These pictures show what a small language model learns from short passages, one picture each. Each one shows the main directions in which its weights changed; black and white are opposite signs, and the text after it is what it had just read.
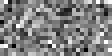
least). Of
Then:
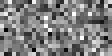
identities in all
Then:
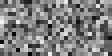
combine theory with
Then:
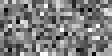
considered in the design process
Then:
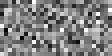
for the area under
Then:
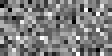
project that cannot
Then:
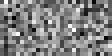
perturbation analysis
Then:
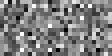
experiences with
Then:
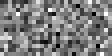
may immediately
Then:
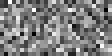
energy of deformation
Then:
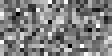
and LPO
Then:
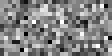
\phi \left(
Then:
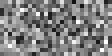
Sciences*, 4
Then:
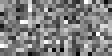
deal with.
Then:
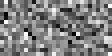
of our analytic
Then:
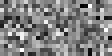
on real driving
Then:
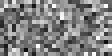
of reverse steps
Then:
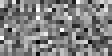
structure. This means
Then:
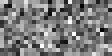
frequencies and the
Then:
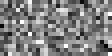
compare our results to
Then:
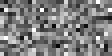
through a functional group
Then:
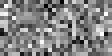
equality norms
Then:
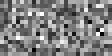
assuming that the
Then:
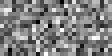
participated in the
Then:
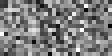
power spectrum:
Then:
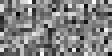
by cosine functions
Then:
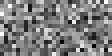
not yet been
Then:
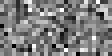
deep local knowledge
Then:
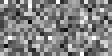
an example, we present
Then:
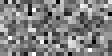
this paper, we consider
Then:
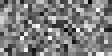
to develop system about
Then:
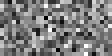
expanded to
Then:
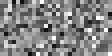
are packaged
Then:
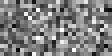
prices through the
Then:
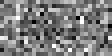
Thai students
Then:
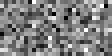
at 5 V up to
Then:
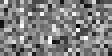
timing M14,
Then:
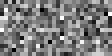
that vitamin
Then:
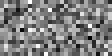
CHD cases are
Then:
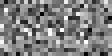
years prior to
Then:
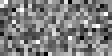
point of intersection would
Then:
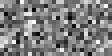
This is because the observed
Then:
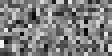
can be aptly
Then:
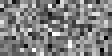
of Kramers
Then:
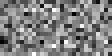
with $T$ between
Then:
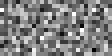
could aid our
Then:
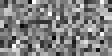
indices and indicators
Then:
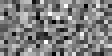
W . This power
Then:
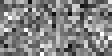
Polymer and
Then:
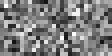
likely find
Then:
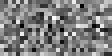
location of the
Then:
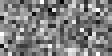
study makes clear
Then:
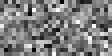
this investigation,
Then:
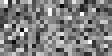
time [1]. In
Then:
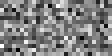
which is relayed
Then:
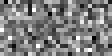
this paper, we study
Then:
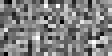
expressed as mean
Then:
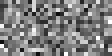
for evaluating a
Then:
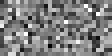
proteins found in
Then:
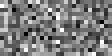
energy density, acting
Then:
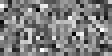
fluxes and the
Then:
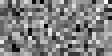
can be estimated
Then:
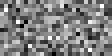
instead of the
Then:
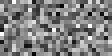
as for all cases,
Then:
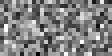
as the average
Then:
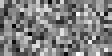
completely different
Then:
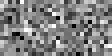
system is considered for
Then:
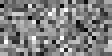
weight standards,
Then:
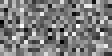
timing of the
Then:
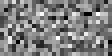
to perform the detailed
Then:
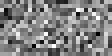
the low retention
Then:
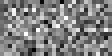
This justifies
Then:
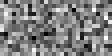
do this, we first
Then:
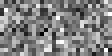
that has the most significant
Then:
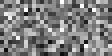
The objective is
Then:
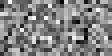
emerges from such
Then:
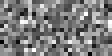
load increases,
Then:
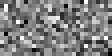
used instead.
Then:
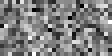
it is now
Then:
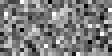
since numerical
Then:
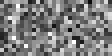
A TOF
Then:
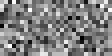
social and family
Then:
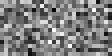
with different chemical
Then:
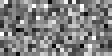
experienced a
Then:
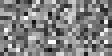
Implications for
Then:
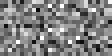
is obtained from two
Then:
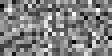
of atom (and
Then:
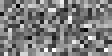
with seemingly
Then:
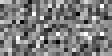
simulations, where we
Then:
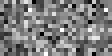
also change in the
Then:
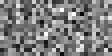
agreement with the
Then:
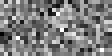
equations do not
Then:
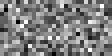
instead of
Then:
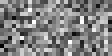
a significant impact on
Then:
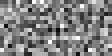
be dual to
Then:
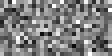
of several causes
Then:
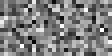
10) as compared to
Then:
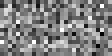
particularly for the
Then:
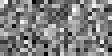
choice determines how
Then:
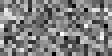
the pixel size
